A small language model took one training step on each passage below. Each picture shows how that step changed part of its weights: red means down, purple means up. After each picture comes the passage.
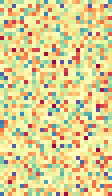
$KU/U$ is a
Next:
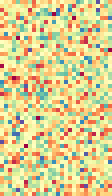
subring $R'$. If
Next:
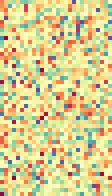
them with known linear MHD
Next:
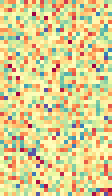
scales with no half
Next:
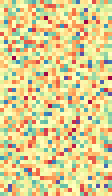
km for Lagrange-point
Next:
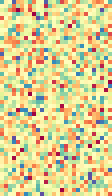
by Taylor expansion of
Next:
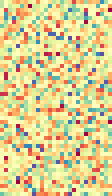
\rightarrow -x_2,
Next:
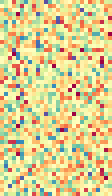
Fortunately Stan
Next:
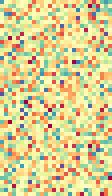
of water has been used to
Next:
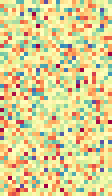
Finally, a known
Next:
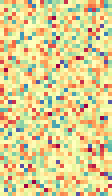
be due to a QGP
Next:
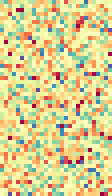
we add sub-intervals
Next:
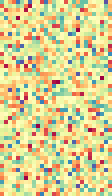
in the first (left) and
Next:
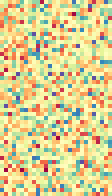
spatially uniform but
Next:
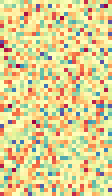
which $\Vec{v}_{\rm
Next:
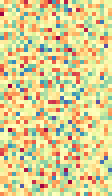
the Hessian from a previous
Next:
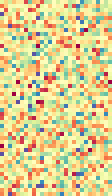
of orthonormal basis functions
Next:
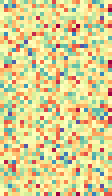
\end{figure} Note that by
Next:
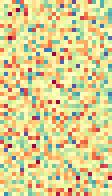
sum connection. See the
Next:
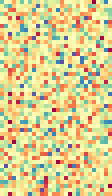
settings (as long as the
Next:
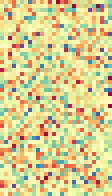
particles for two different gas
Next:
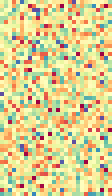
be invisible until the
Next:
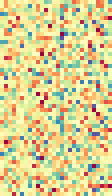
M.A. Rutman,
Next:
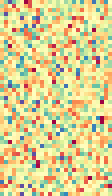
data are dominated by
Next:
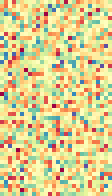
references therein. Due
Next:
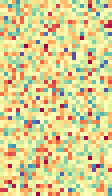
In contrast to this, the
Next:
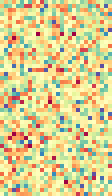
in polar coordinates $x =
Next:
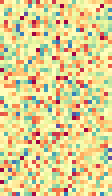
M.~Van Hook,
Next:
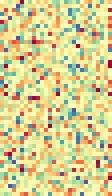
\frac{\partial F_r}{\partial
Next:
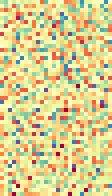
$\rho_1$ and taking the
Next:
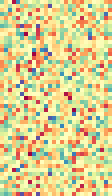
by Eric Rain. Let
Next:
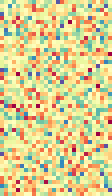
The map $\Im $ commutes
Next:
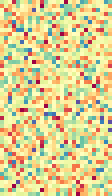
on a square lattice. The
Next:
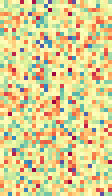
the whistler phase speed over
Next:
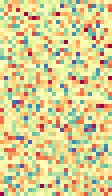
For such abelian instances;
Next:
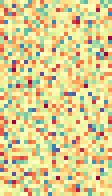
is even.} \end{array}
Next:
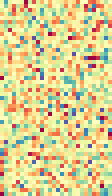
image classification is
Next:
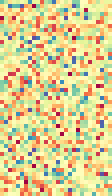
The classical integrability of the corresponding
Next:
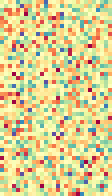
the fluctuations in the
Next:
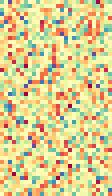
integrate both human mobility and
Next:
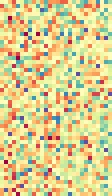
than 3, the excess of the
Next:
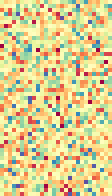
Through somewhat involved
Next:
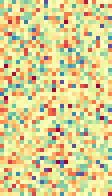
between any dimension / size with the
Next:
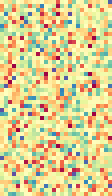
burnout, this study
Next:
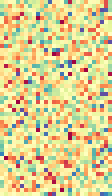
field. Conversely, if
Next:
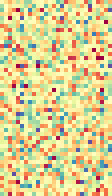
lower dashed magenta
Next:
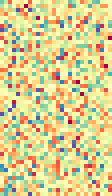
Spectrum} We consider the
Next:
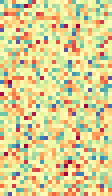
Terms of the kind $\eta
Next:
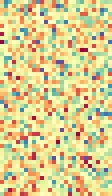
map as $$\rho=\sum
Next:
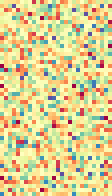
v_n$, and $ \langle
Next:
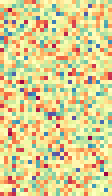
is the smallest integer
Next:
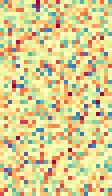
force unit speed motion
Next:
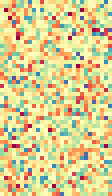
in accordance with their own
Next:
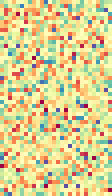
of the center of $\sH$
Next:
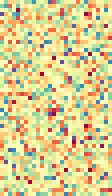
non-reduce root systems
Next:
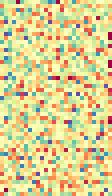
\end{eqnarray} This expression can
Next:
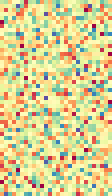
L^\infty(X;m)$ and
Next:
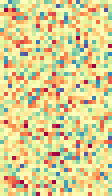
find that the product of the first and
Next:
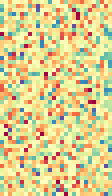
to adapt them to our
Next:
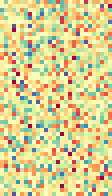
acoustic signal processing
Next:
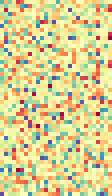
0 \end{pmatrix} +
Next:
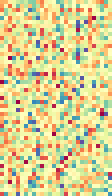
which then dissipated, its
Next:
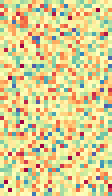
responsible for generating the matrix
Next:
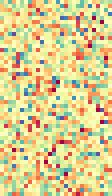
of $A[(V\setminus I)
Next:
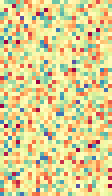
numerator and denominator of the
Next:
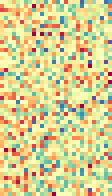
on $Y$ with $\varrho$,
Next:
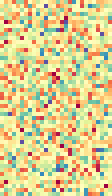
the masked operational
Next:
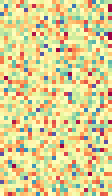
\end{equation} Hence
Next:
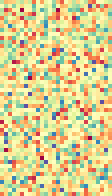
m$. The scalar product has the form
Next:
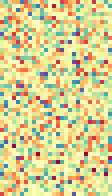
model can be rewritten as a
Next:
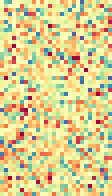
exists a contraction $C\in
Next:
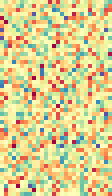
reactive powers on
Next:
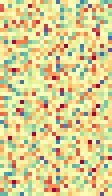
$u,v,w \geq
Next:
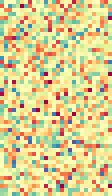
these are thought to be
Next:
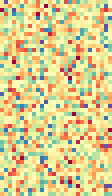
$\hat A$, approximate objective
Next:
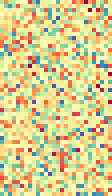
= 0$). Any point
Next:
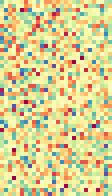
is proportional to electrical
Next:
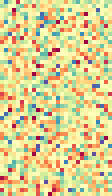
there remains the case when $\Delta
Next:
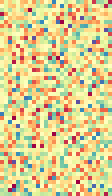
squared'') on the analysis
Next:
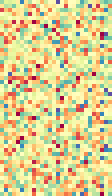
$S$ provided $M$
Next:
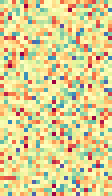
problems connected with this work
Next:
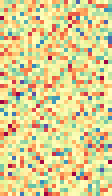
to derive the Jordan product for
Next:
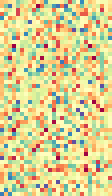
effectively enhanced by the
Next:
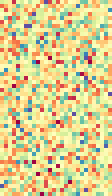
feed, concentrate, and
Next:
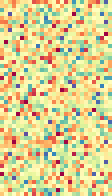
equivalence relations on quotient
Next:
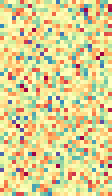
\bigtriangleup F)
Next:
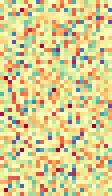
E-modes exhibit the
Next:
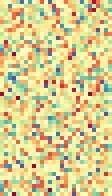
lattice of differentials at
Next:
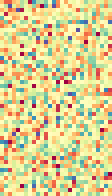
A^{\ast}$ the graded
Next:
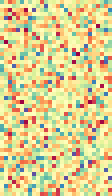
unlike in networks with independent
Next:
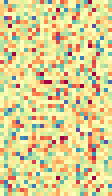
find an efficient way of moving
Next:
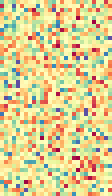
the parameter space (temperature,
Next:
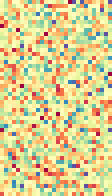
densely defined operator $\G_{\lambda
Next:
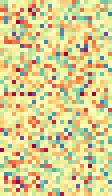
showing that $C$ is not a
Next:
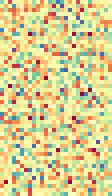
to be granted all required
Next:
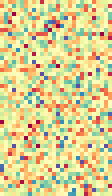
path between $u$ and
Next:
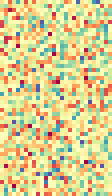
computing $\chi^2$ in
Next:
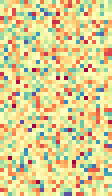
interaction used here does not change
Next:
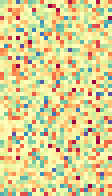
symmetry-protected topological
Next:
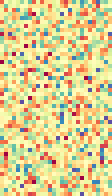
are invariant to $T$
